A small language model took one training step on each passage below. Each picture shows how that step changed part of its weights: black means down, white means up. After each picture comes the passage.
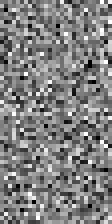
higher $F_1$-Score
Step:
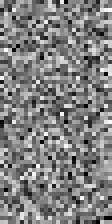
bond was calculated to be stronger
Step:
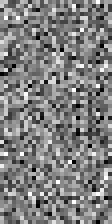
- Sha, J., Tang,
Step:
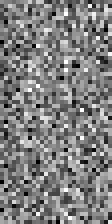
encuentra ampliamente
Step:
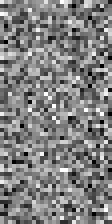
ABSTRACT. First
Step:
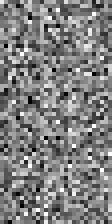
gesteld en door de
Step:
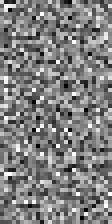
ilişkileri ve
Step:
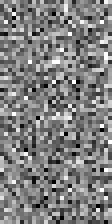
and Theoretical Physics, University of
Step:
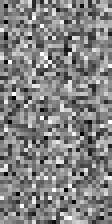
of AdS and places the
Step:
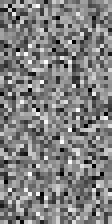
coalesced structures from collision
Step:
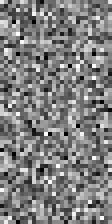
nicht. Was denken
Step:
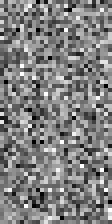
that reach the stapes, we
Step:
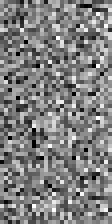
\citep{Chen2007}. The
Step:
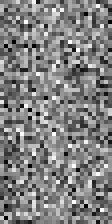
\quad b \geqslant
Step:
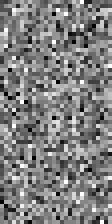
kinerja keuangan
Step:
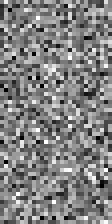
a short job is equal to the
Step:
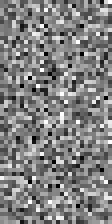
Cells and Computation Time The
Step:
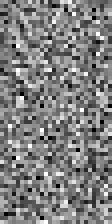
fait étudié.
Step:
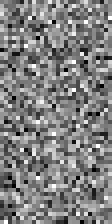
\tau(n)$, which is
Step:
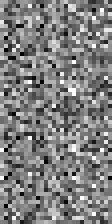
с достаточной
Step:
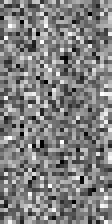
magnetic field, we observe a
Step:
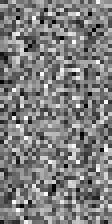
tertulia o los usos del
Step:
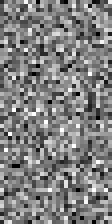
1(d) and fitted by a
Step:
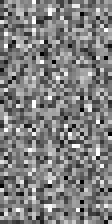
nuevos espacios para el
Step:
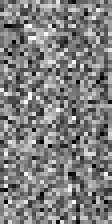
أن يتم
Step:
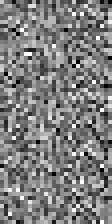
ажратиш учун
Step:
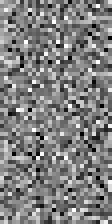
ta'limning dastlabki
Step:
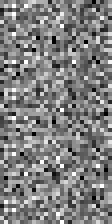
бўлган қисмларга
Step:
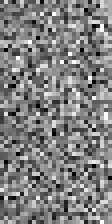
path integral identities such as the
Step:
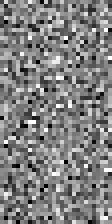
of temperature and baryon
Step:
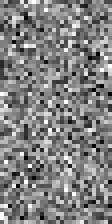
300\,K is determined to
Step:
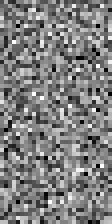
Методика обучения
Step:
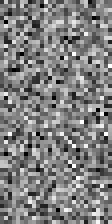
that dwarf galaxies
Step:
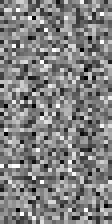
organization in non crystalline
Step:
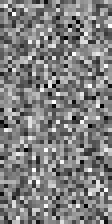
framework developed in
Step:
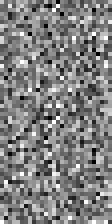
Milky Way and the
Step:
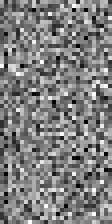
We find that neither bimodal
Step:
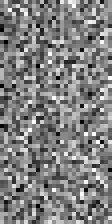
a sua equipa projectam
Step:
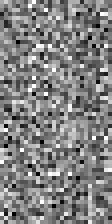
a strictly 2D and
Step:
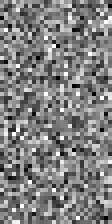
CNN with channel sequence
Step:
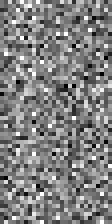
intervento: costruire
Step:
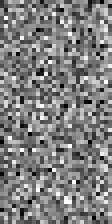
// ISJ Theoretical &
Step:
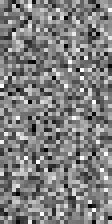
gelen alétheia;
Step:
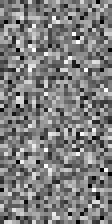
sabablarga ko'ra
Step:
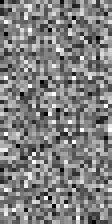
in the past, minimally
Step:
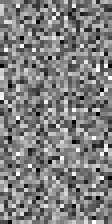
M. Dvornik, M.
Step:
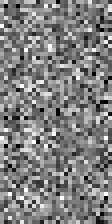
>0$: this solution corresponds
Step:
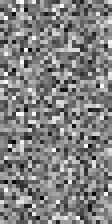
pair plasma generation in
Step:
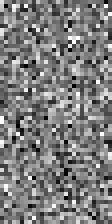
Paraíso do Norte,
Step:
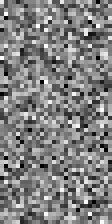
Zunächst werden
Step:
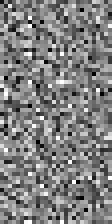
Все случаи
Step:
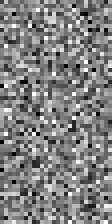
brown dwarfs cover
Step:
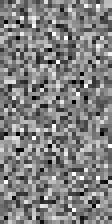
lingvistik omillar
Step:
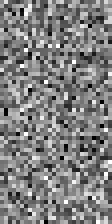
Qoshg'ariy, Abu
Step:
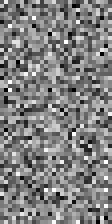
top-200 4-grams in
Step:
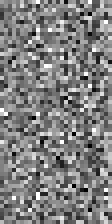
behavior management,
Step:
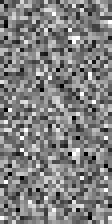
involving a two-step
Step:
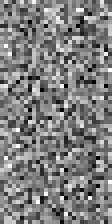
two point correlation function, as
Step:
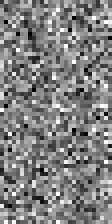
been known to be rich in
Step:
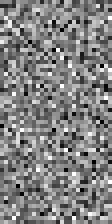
loss process of nova eruptions to
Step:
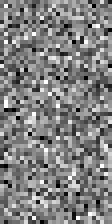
the cooling laser). %The
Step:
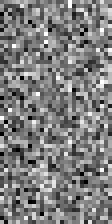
is the Moore-Read
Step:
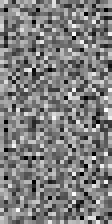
организаторы и
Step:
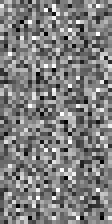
de un metamorfismo de
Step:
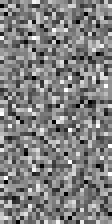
говіркою. У
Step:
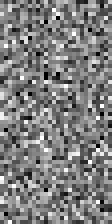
ustuvor vazifa
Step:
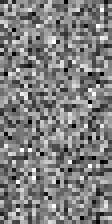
- a. fazer o mapa
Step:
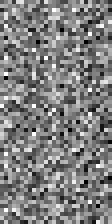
pemerintah untuk
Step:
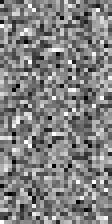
as illustrated in Fig.\
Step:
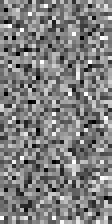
uncertainties will accumulate
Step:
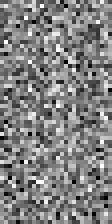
the virtual and physical
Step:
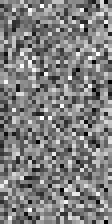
that have restricted its wider
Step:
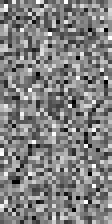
diseñar estrategias
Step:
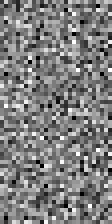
ta’lim – bu odatda
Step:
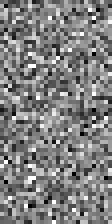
ilustración en las novelas
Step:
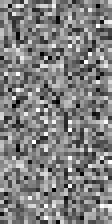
we take all steps needed
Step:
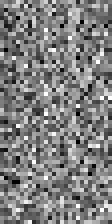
Carlos Gestión de la
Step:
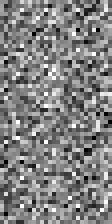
we expect to obtain a Chern
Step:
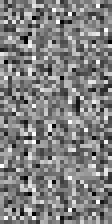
moustiques !!! -
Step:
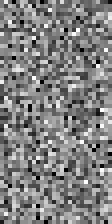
Thus, the logistic model
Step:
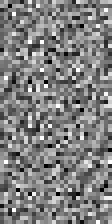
asked for clarification and
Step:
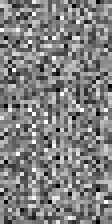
peduncles (18.0
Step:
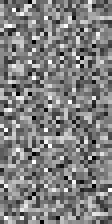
berbasis elektronik di
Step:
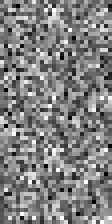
shows that the gamma-rays
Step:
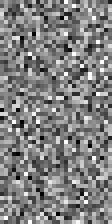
o‘qituvchi zarur.
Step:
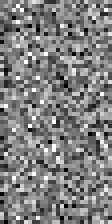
the teacher creates problematic
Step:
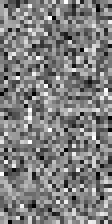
do Dentel chegou a São
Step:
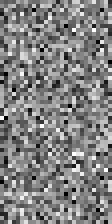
excepcionais, durante o
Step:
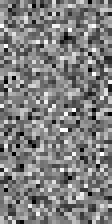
$L$. A {\it new quantum
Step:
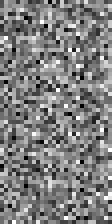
this strange sector but only be
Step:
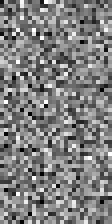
doimiy tahlil qilish
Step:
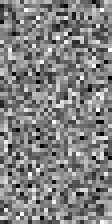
This is unexpected as the
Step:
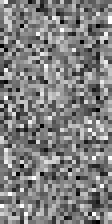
the other hand, would provide
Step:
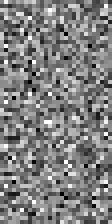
n^i$). The volume form
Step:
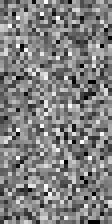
influence of perturbation is
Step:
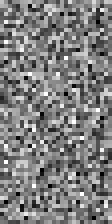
Fallahazad, B. *et
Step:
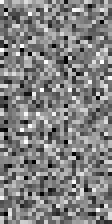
dificultades. Esto
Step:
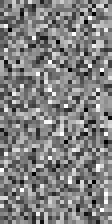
or buffering policies;
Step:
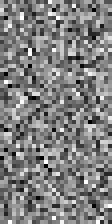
den Fragebogen **bis
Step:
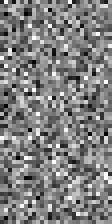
Définitions du BAO
